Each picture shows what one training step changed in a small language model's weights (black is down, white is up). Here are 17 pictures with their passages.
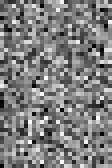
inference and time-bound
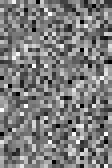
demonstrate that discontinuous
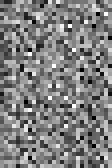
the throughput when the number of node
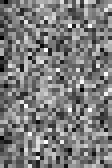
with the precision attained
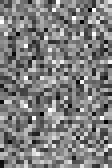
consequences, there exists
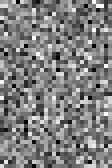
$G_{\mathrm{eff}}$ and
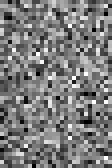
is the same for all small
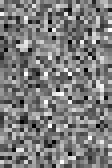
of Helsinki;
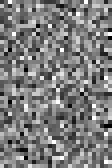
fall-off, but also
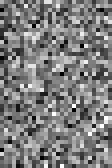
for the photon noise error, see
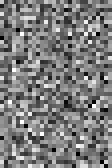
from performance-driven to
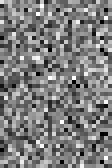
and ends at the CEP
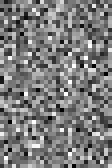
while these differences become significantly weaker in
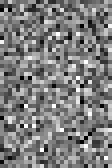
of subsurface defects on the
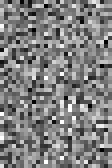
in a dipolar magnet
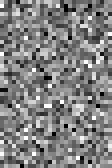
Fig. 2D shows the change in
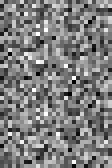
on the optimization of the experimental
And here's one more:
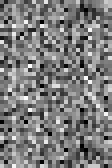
bounded from below and from above
